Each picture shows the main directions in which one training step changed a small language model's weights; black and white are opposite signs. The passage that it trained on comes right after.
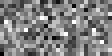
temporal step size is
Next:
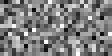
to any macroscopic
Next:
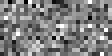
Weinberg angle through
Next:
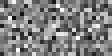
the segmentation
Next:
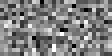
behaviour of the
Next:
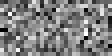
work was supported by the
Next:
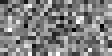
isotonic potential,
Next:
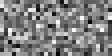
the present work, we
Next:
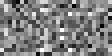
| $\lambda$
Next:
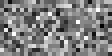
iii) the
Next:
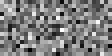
like the STI
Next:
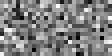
account the influence
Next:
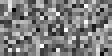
capture what happens
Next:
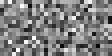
as the combined effect of
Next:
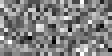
the context of magnetization
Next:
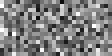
the NFT's
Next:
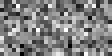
et al. proposed
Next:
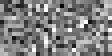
in the main text,
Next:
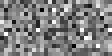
dominated by the
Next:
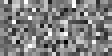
differing numbers of
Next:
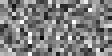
along the Frenet
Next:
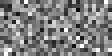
along with the Ru
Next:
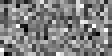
in analogy to
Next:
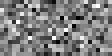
protons and neutron
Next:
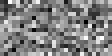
Phase diagram of
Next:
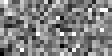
and in fact is not
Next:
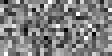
to explain the
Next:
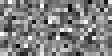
upon increasing the
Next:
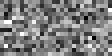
helix inversion
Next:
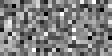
spectral states, is found
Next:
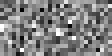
For our analysis and
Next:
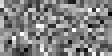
the variability statistics
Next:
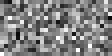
for computational efficiency.
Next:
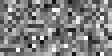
described above assumes that
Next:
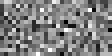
mode*. For the
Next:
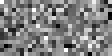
a fundamental feature of
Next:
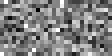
of Technology,
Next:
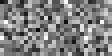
proof is given by
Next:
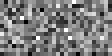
state, on the same
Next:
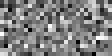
still need the explicit form
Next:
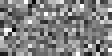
works well for some
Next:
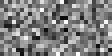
eigenstate of all
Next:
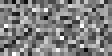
of clocks are
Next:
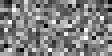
pair of sidebands
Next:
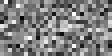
final state of the
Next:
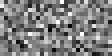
the best performances are
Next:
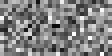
code is written using
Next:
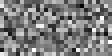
the hadronic phase
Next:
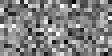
from $u$ to
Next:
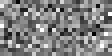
the packet remains
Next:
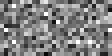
velocity $\zeta$, the
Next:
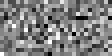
order to describe various
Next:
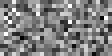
symmetry transformations
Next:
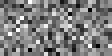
limit. Moreover,
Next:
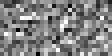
choose $\Psi$
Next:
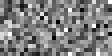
because each co-author
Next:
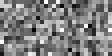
\item and creating
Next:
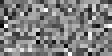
the corresponding disorder field
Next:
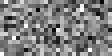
of specific angular momentum
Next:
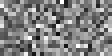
the internal state of
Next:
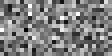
along the structures'
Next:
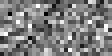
central values for masses and
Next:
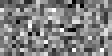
parents as long
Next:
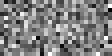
buffer to
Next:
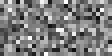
only that target is
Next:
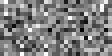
inferior to the
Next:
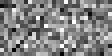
we adopt the
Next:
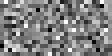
of coupling to this mode
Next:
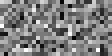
scale and the IQ
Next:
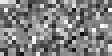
wire model is
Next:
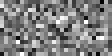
the final theory of
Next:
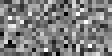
for suggesting the problem
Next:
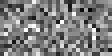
It is the region of
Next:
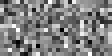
to different predictions. The
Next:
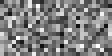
are: photonic
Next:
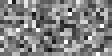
spin measurement. The
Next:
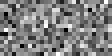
to the physical Compton
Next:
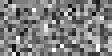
interaction, social
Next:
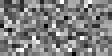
frequency domain because the quality
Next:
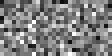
software mask times
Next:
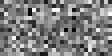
patience or
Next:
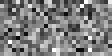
plan was conformal,
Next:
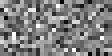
the set of times of
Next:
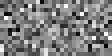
linearly dependent variables
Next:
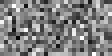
& Zero &
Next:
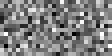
plotted in the
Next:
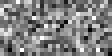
i.e. for
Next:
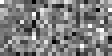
The central achievement
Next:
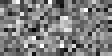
and that at the
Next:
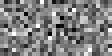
limb halos,
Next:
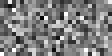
consider the potential at large
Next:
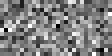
amplitude techniques in the computation
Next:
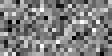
orbitals and the strong
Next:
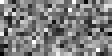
duration, and
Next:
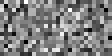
unit area A by
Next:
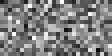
is used during the initial
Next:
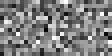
dynamic workflows while
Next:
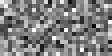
and offers a
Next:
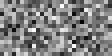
an interplay between the
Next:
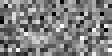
plotted curve should
